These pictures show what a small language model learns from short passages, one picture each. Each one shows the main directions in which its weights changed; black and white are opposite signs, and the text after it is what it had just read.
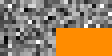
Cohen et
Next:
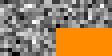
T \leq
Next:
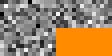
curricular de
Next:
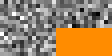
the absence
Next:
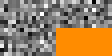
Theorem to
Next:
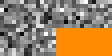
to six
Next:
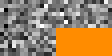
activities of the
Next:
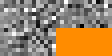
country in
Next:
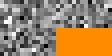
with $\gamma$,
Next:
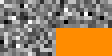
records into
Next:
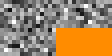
did not
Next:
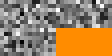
to adapt
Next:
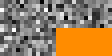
model from that of
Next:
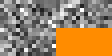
dynamics relate
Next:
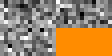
The normalization
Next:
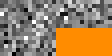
reference data.
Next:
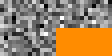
possible to control
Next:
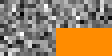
B _t
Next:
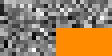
the phase interface
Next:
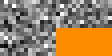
curve the
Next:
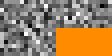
to their methodological
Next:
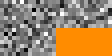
at the same
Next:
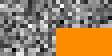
Phase 2 has
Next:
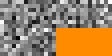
and AFM
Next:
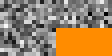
uma forma
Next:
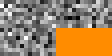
the rates
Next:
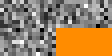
of educational
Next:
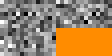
is referred
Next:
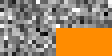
is considered
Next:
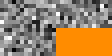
observation group and
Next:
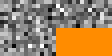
the Role of
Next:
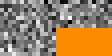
and so are of
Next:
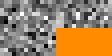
no conflict
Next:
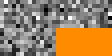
the August
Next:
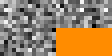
but not following the
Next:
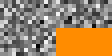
the sales
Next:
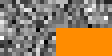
patient is
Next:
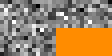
consent was obtained
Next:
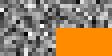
to future
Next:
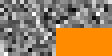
of the quantum
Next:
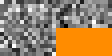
evolution of the
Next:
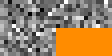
change 3.
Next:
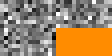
is more than
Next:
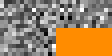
the second term in
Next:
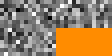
of the context
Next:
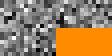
complexos em
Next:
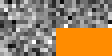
either as
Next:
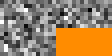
son dos
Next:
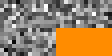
develop essential
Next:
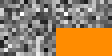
or that way
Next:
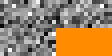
Figure 3).
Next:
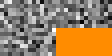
and ensuring
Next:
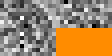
per unit
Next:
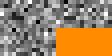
a woman
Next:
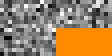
species and
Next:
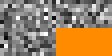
fact close to
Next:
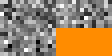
come from its
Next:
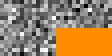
in $N$
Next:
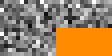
to our limits
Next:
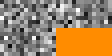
Earth and
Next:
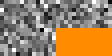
to resource
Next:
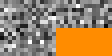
in the effective
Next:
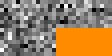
was classified
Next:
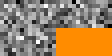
an important
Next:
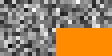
decay to
